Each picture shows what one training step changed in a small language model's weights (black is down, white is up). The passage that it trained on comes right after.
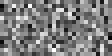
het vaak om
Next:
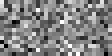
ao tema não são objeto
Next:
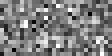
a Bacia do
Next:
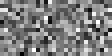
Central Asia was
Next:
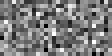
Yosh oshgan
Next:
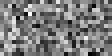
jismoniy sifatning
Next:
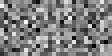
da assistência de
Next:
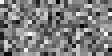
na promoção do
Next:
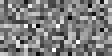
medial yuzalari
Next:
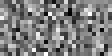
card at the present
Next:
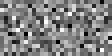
información similar de todos
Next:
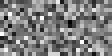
zamonaviy avtomobil
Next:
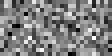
выводу о
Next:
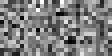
от този закон
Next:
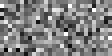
lei. Dessa
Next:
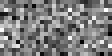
kelinlari –
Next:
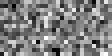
di Contrada
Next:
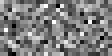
va amaliy samaradorligi tahlil
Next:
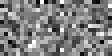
Режим доступа :
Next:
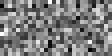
siswa tiap
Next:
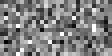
дает новые
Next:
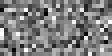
échelle de
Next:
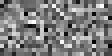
strategik tadqiqotlar va
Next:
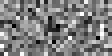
к анализу
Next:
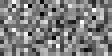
do arquivo
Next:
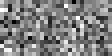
outras variáveis são
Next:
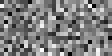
que la relación es
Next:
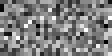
è bene – ed è
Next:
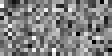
Sh. Maktabgacha
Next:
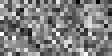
Тим паче,
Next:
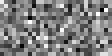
de financiële
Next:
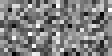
mumkin. Masalan,
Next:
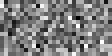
al conflicto con
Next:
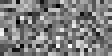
lässt das
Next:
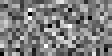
human soul,
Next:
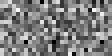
monitoringda ishtirok
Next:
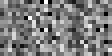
training, motives
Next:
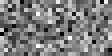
dalam Mithologi
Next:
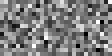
характеризовало у
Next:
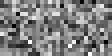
(composta de
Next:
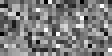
+ \Delta
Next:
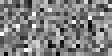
suffisante pour
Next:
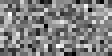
Ammo keyingi
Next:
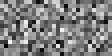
base da gestão participativa
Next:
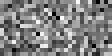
al 23 de mayo
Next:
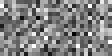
de maneira geral, sua
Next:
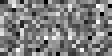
quraydı. Un
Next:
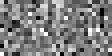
o'rta biznes
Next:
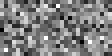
(дата обращения:
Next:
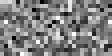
coletar dados que
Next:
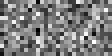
visuellen Quellen
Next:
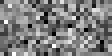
тинчлиги –
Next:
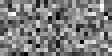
24 yanvardagi
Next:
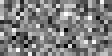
связи с
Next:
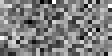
científicas, que
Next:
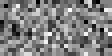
// Жырау
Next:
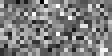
individual, consiste na
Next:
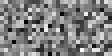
dolo. E,
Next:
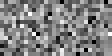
que passa a
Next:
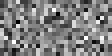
una subida continuada
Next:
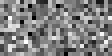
- Aksoy,
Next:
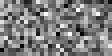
internationaux et
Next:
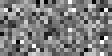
في سبيل
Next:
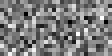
A jelenleg
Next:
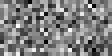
que potencian la
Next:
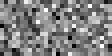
o cotidiano
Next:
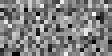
без них.
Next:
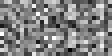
o trabalho. Por outro
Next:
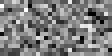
tasvirlash -
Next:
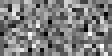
modo de funcionamento
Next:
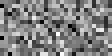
и совместно
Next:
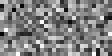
salah satu
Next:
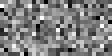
Mesa en su artículo
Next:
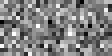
Исходя из
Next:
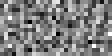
turgan ikki qalb
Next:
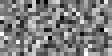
der Zeit
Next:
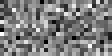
conformado por las
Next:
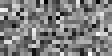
эффекты данного
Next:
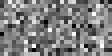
Santé 1,7
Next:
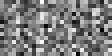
baterija je
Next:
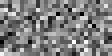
atuação com o
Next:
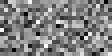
E é nessa sua
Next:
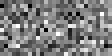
televisor ou
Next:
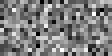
ve orientado a
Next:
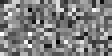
difícil para
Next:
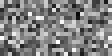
obesidade. Com
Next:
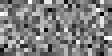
process itself in
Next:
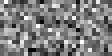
единица является
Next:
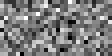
tarbiya va sport
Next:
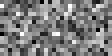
takomillashtirish, o‘qituvchilar
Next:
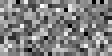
qilingan umumta'lim
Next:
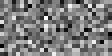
y no en las
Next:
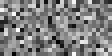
исследования были определены
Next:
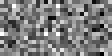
kelib chiqadigan asosiy
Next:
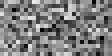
tarbiyaning ajralmas
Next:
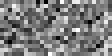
tahlil qilindi.
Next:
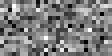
vazifalarni belgilash
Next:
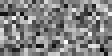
cabe ou não o
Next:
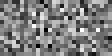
3 niveaux
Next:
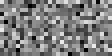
atamasi bilan
